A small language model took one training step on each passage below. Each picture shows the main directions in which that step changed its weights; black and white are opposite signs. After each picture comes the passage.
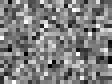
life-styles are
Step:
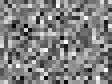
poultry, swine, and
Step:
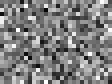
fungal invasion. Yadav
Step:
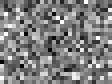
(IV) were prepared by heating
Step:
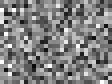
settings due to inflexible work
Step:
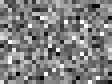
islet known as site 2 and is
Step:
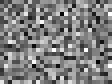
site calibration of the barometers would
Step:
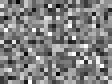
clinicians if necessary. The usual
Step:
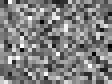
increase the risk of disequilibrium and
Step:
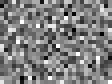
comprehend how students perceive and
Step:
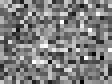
plan for the production of new or
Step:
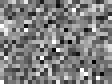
can communicate with each other in order to
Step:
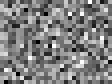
understanding of peatlands, as community
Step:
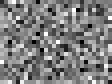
methods. These are widely used techniques to
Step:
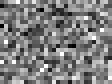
tail of Eve's signal may
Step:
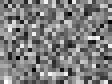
yield of groundnut under field conditions.
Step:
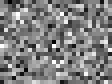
4 and 5 of section 1. The
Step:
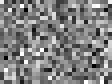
tracking (MPPT) performance is
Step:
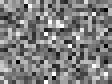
and generated a MIDI file via
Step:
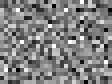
at both of their ends,
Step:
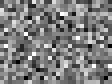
of the society, the only alternative,
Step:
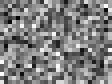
another circumstance; - limiting the
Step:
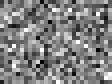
6530 Fennoscandian
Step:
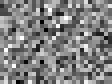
“Universal Queries,”
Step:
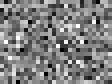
many areas remain unobserved.
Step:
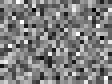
California USA, vol.
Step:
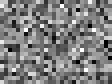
treatment. The officials informed the family
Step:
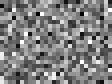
Gandhi Medical College and Hospital,
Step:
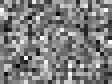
of Orthodontics,
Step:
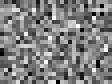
and an air heater station capable to
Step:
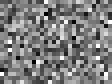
the concrete approach that can be used to
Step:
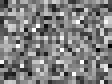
governance. 3.3 Auditing
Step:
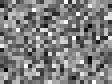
engagement²² may contribute to learning.
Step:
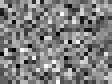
of these factors on the result.
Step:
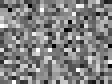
presented in the literature to find experts for
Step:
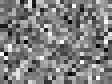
versions to more accurately and
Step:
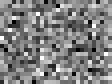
whilst providing the illusion that
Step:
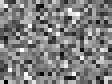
was used for such an investigation; both
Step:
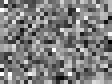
after 30 days 3.1 Effect of
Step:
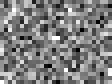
32.4% Moderate Frequency
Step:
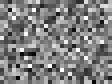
speed of 1mm/min. In
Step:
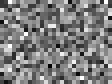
contribute to the physical, mental, moral
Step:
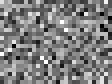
acceptable, provided the stability and joint connection
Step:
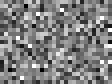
for the development of democratic processes.
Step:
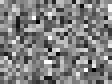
The feeling of uncertainty,
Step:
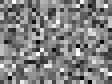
AI within the perspectives of new media
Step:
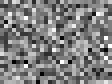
infusion, Meyers'
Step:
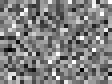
language, specifically the greater degree of
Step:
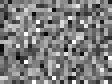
12]. Traditionally, the determination
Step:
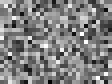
foot, which is the most commonly used
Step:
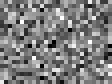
of a 53-year-old
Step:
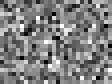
are content based image retrieval, storage
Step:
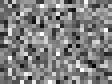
more studies on the impact of care
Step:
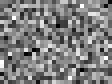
al., 2021). Elections, especially
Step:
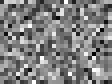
materials (brochure,
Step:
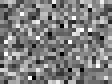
few sets of questions asked to the
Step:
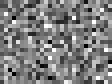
Mother tongue were
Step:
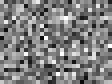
ENT-HNS clinic at
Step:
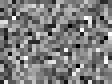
affirming the utility of
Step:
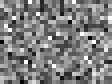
and Paula A.
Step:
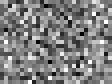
areas, and road infrastructure. Although
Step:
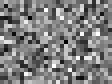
of the data. If a
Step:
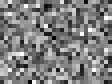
increasing motivation, especially among students with low
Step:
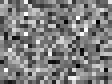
please contact: Kristel
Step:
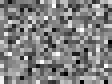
genu valgus groups, the
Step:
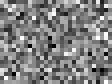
According to the official statistic data,
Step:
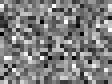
1 Toxic Epidermal
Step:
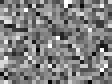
actors and stakeholders and collecting data and
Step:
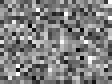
decreases, the surface becomes more
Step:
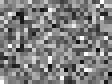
the agrarian scope, land is
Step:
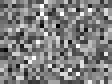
two synthetic strategies for obtaining a
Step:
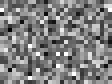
9. Boxplot of
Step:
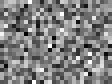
and 9 years of schooling, all
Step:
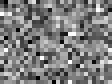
to compare how well Shannon entropy
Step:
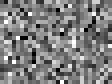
that are obliged to comply
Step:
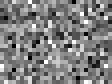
such p-type material is a necessary
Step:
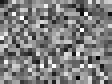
interests. Ethics approval This study
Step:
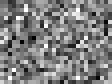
- Repository for the scenario target
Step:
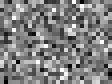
Annabel Vella
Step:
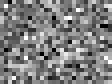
AH wrote the final
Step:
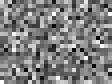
outcomes with the values, needs and expectations
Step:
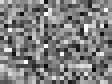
the data is loaded from the external
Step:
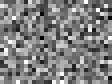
Kumar "Dealing With
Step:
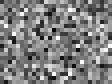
a_k \}$, and A the
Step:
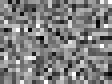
pediatric clinics in
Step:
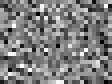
in the early stages of their
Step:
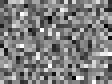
willing" (Said
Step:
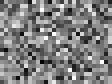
to the continuity of the company's
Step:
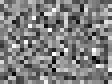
The translator's bidirectional
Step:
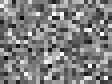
(H1 and H2) stated
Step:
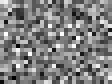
direct the meetings effectively? - Do
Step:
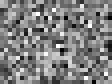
as ‘Ethiopian cities
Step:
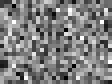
which accounted for only 12% of
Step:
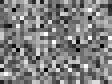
Crowell CM. Learning style
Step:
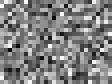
changes in notation or glaring
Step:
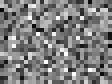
of treatment activities in an organization called a
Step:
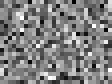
association (Scribbr, 2022).
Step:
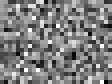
printed rules of conduct to clergy
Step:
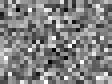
regulatory framework for DeFi described in
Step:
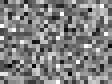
understood that the Adi tribe
